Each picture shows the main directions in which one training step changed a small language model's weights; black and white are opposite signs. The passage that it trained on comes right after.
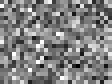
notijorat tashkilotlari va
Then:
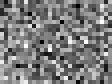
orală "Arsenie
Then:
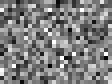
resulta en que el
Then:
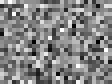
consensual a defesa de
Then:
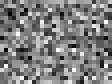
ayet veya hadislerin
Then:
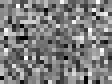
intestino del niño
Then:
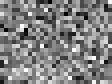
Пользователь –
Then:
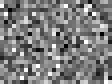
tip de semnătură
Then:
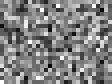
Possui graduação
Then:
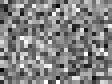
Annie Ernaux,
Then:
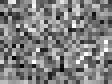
darajasi turli salbiy
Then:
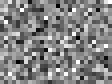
les parets del cementiri
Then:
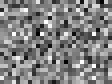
management*. H4:
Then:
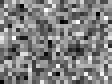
в области дошкольного
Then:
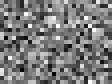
mental, por tanto es
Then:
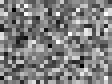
qilib tarbiyalash
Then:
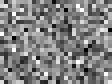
concentration of 3.97
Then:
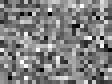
возвращения Дональда
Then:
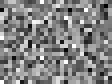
económicos de la
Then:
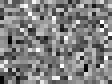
het kopiëren van
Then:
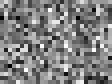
він фактично був
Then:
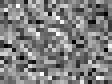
paper which has investigated
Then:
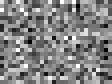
qilishmoqchi bo'lishsa,
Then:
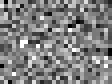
bukti keterangan.
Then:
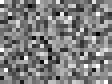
Korpus durch eine
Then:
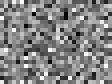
Tal atribuição
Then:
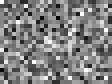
жиҳатдан юрак
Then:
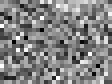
IA que é novo,
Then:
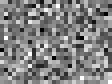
therapy of liver
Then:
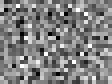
cronología provisional entre
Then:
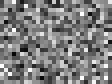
mablag'larini bank hisob
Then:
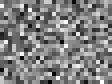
tipo de noticia
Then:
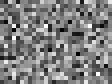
the village as the
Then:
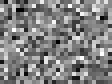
tili o'rganishning
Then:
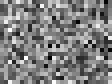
қаторидан иборат
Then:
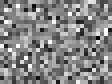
zwischen Menschen mit geistiger
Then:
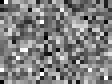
во время отдыха,
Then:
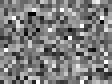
Hermoso al indicar que
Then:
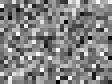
ähnliche Weise in
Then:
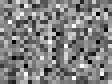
та стеатозу
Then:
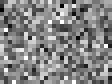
қишлоқ хўжалиги
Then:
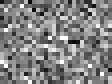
за създаване
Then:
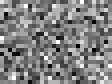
в целом и государства с
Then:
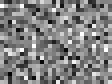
na aprendizagem de conteúdos
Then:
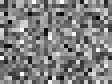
Silveira Santos.
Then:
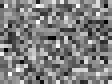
tashkil etdi: *Kognitiv
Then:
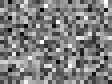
І.А., Куциба
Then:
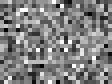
emissões de dióxido
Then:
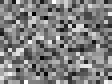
спрямованістю та
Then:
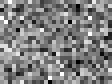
difficult to trace at a
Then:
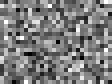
va MongoDB
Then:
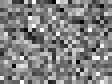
ahamiyat kasb
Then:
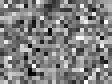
Шишковский и
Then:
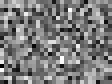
en un institucionalismo
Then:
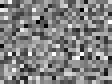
сифатида сақлаб
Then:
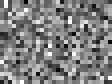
може складати
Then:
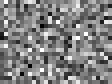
La experiencia aportada por
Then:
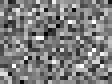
intuitivo [1].
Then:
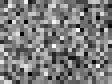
las demandas y las
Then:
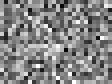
ichmay, kiymay,
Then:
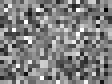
Rama. - Bácares
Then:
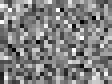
половини XIX –
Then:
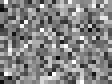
prática, e a partir deste
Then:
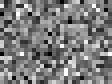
пересмотра управленческих
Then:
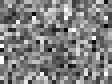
сталкиваются с
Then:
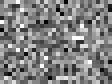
sobre o perigo de
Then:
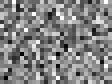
System yang dimiliki
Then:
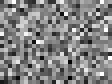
бўлишида маркетинг
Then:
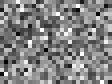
second foreign
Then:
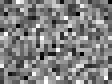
se re-configura la
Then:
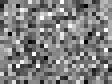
pós-colonial e
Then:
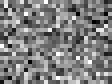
4: *Abecedario de
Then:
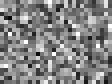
existencia de una colección
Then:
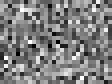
Experimentales*, Universidade de
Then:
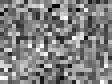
– O'zbekiston huquq
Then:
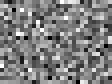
e funcionais: -
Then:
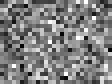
degan so‘z. Shu
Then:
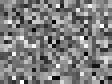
in der Größenordnung
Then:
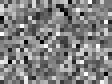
Осим свести,
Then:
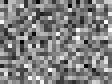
public Shareholding
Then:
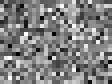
no se han encontrado los
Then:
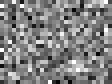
abwickeln. Das
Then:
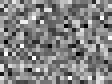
вже починали
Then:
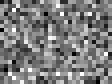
– вдвоём – все
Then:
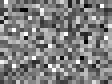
MYTHS AND
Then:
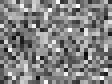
in Turkey.
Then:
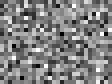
Вклад Юнеско
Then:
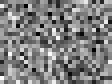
економічної і соціальної
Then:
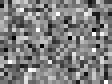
Applying ICT
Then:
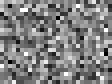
and sensory discrimination.
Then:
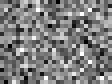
к патогенным
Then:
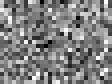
- Т.: Молия,
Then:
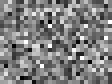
и разработка на их
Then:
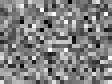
saqlab qolish,
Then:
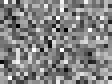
на республиканские
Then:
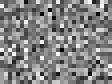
от 6 месяцев до
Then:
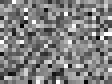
non entrase y el
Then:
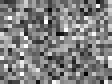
société était «
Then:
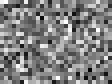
taqdim etilgan.
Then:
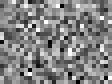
varianzas obtenidas por los
